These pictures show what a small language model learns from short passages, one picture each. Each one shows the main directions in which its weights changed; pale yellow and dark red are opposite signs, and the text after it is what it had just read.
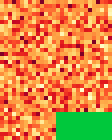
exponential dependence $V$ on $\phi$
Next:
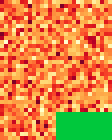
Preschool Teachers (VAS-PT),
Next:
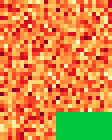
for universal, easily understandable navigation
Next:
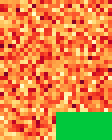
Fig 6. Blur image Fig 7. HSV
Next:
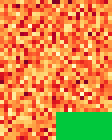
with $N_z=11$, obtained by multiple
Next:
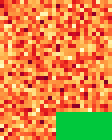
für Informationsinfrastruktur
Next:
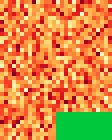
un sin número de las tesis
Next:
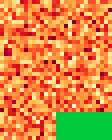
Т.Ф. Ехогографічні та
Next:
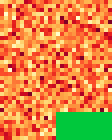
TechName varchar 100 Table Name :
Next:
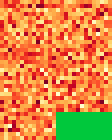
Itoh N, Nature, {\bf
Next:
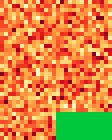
straightforward calculations, we find that the photon sphere radius
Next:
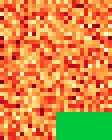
creation of flexible work conditions and task-oriented
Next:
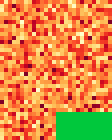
du Roi, rue Serpente,
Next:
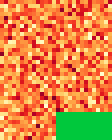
aunque la menos abundante.
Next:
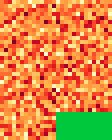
at high energies for nine bursts in the sample
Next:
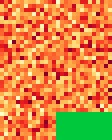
the two observatories. The red curve in the left
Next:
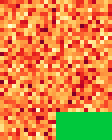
only contain at most one fermion. Also, we focus
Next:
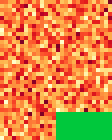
in the Chelyabinsk region."
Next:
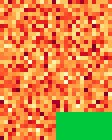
and the finite difference method. We will only focus on
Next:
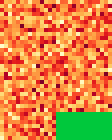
spider consumed 7 adults/day.
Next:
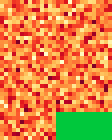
from the sample. Piezo-driven stages
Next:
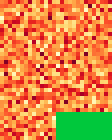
a meaningful application. Having a deficient
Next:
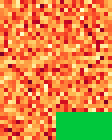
by the M2-brane. We have used the
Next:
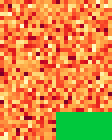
This developed plasma system could be installed in all
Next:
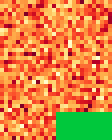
und Astrophysik, TU Berlin,
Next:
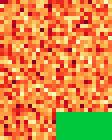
час досить суперечливими
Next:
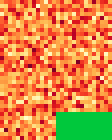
and Workflow of the new Scientific Board internally
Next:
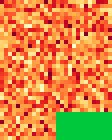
change the terms of the open offering, and under Open
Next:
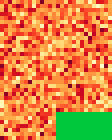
results of the evaluation on all 2550 first-order problems
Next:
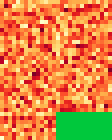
potentials at sites $A$ and $B$,
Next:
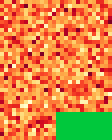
a function of sample thickness $t$. The straight line is
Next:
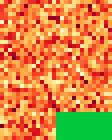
trainers to be inspired by the contents and
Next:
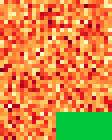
оказывает помощь в
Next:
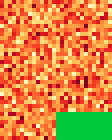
is activated downstream of EGFR and
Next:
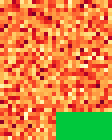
dari ketiga medium pendingin dengan
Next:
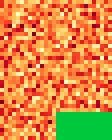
the area criterion~\footnote {The physical observable for
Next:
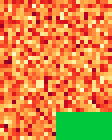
form the cusp and have the same zero
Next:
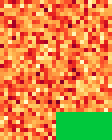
documentação oficial da linguagem Go não é uma
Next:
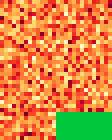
входе усилителя А1
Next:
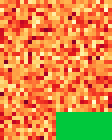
nanometer-scale integration and offering
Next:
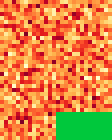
be provided, along with discussion, a statement of the
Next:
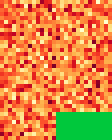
evaluation period greater than 8%, who have undergone a
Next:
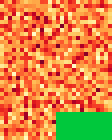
1 SGBAU, Amravati 255
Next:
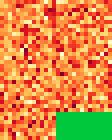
measured and manipulated. If, however, it is
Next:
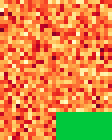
and Marcel Konan YAO
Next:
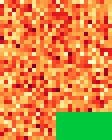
texnologik yutuqlar asosiy raqobat
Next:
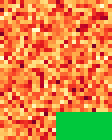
are able to examine surface potential changes from the
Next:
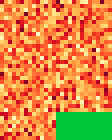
kifoya - ular rahbarlik
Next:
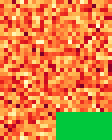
less clear and actually somewhat ambiguous.
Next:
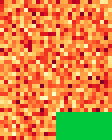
o‘rin egallaydi, iqtisodiy
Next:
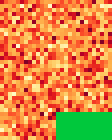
prospects for their enhancements. *Vet.
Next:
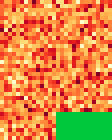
study summarised vital actions that can lead to sustainable waste
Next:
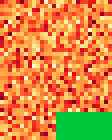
muddatni cho'zish uchun "Bu"
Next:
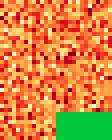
investigation of resistive behaviors of
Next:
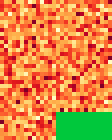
only needs 5-bit entries, but could contain more
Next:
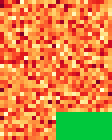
\end{flushleft} \begin{table}
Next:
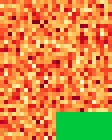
SmartPLS version 4.0 software. The results
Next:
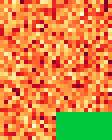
285 тыс. тенге, в
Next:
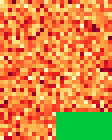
business. In this way, employees hone their
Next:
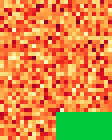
elements, dissects acoustic objects, and plays
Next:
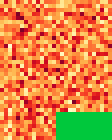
action where the contribution of the Gauss-Bonnet
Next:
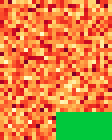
linking the data from the second night of observation.
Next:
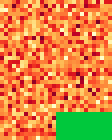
the coincidence of two positive roots when $q
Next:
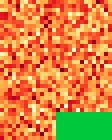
algorithms with a dimensionality of 10 on the test and train
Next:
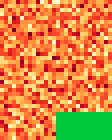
des Comores, pour la période
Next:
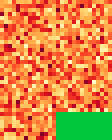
painful situations, in contrast,
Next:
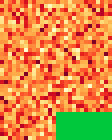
olmaya doğru giden bir
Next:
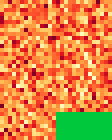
in school 37 24 Care taker Mother 38
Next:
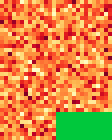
стат. сб. / Росстат.
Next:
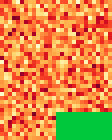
analogs featured identical imidazolium
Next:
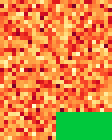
processes, and also reduces the risks to the life and health
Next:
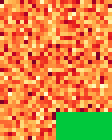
kabi platformalar orqali keng auditoriyaga
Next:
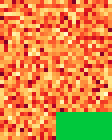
o Estado, por não o haver exercido em
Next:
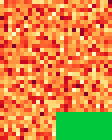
can be seen in the supplementary material, $\xi$
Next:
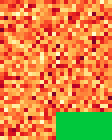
which constitutes a standard computational basis, i.e.,
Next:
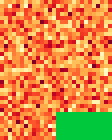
**para que los demás no sepan
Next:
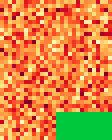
no metastable state}(a). The existence of the
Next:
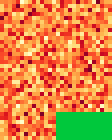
also examine whether highly correlated pairs of features can yield opposite
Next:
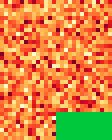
new vitality and opportunities to the developing Chinese
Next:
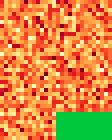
we substitute our solution (\ref{str}), which
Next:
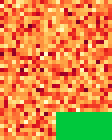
and **spatial coverage** should be clearly stated:
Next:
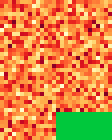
is not consistent with that expected from a collimated
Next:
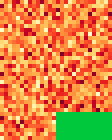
artefacts to potentially detect different cognitive operations involved in
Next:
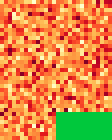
особливостей тієї чи іншої
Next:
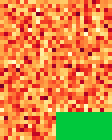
,44 Tablo 2’de yer alan
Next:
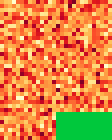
Умение интегрировать знания
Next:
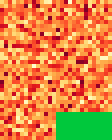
knowledge from data mining procedure is a useful basis for decision
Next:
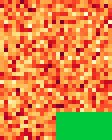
and quality of audio files, or editing
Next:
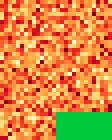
try to fulfill the instructions. In
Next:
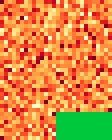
asosan arzon narxdagi va bir
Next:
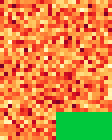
reducing oxidative stress. It acts as a free
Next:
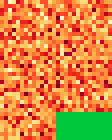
as Synesis: A Hermeneutical
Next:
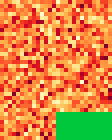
used for first-generation systems. RELAY
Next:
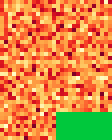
of new methods applied to other fungi with promising
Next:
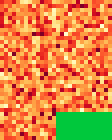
to'r, E_n^α
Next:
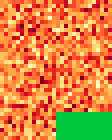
reactor was increasing with respect to time for most of the
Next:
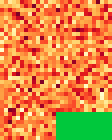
constructed as a pure state with the wavefunction
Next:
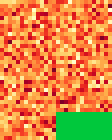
and dyslipidemia. Physical conducted
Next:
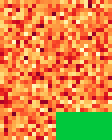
across the AI/ML industry to improve reproducibility.
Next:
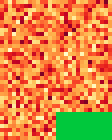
Sciences, Lanzhou, Gansu
